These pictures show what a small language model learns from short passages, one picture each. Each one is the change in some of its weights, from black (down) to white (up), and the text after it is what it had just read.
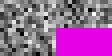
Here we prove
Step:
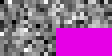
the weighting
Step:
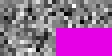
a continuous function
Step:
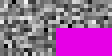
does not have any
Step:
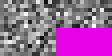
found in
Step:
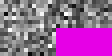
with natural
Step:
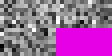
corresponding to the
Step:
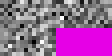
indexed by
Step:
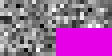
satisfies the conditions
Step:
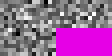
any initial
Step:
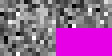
$B$ is
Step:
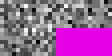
which is both a
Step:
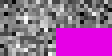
observation that
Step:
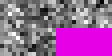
signature function
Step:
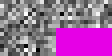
with the following
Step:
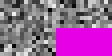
using modern
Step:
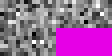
$c \in
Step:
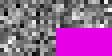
some proper subset
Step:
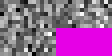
still an
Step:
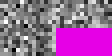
the normalization and
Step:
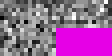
for some deck
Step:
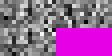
a characteristic
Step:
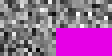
we study the
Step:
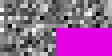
defined by a
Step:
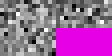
$A$ has
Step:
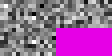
the Figure
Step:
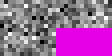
point on the line
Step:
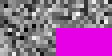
a last
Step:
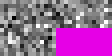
Bourgain type
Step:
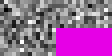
To prove that
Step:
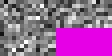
that the MM
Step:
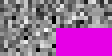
the structure of
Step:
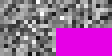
operations and
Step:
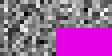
\bar w,
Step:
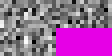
exists one such value
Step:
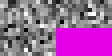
they did not
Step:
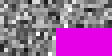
the closure
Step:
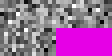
$u$ is
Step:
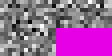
define to be
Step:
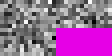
distance of
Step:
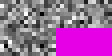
the following proofs
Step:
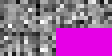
the largest
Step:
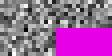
a graph to be
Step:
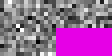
the loop that
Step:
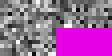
functions. \par
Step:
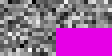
contact problem
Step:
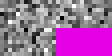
$p$ is
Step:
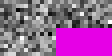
inverse transform
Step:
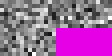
induce an
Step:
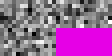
a cycle
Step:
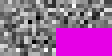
f \in
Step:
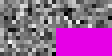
a fixed linear system
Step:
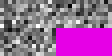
such that $$x
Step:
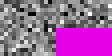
the Thom
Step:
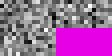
above solutions of
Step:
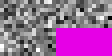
dimension of the
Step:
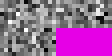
$H$ of
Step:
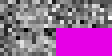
birack rank
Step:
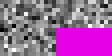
an arriving
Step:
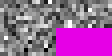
each. We also
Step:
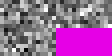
of the equality
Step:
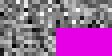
C$, let
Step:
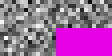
are also proved.
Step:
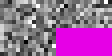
period of
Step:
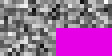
is finite). By
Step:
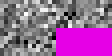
unitary norm
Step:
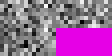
In both cases the
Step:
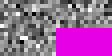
to become
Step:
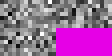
nonsingular and
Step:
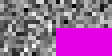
For a given operator
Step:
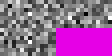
The rest of the
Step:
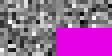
Now by Theorem
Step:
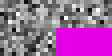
$f$ has
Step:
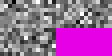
use of the following
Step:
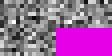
the EV
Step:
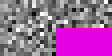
argue by
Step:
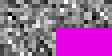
$- \otimes
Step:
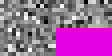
the 2D
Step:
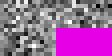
how my
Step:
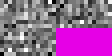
find the
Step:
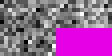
modes are given
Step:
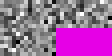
a chain of
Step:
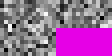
(see Figure
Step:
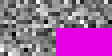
omit the
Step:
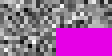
the possibility of
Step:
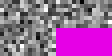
of $N$
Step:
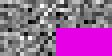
\] which
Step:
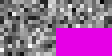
equal to the dimension
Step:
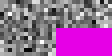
Denote by
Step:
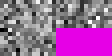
one second stage
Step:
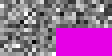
of the following two
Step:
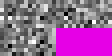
defined by a polynomial
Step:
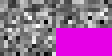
there hold
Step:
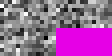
between this set of
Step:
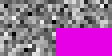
In the rest of
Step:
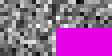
and we claim
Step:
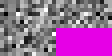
in, or a
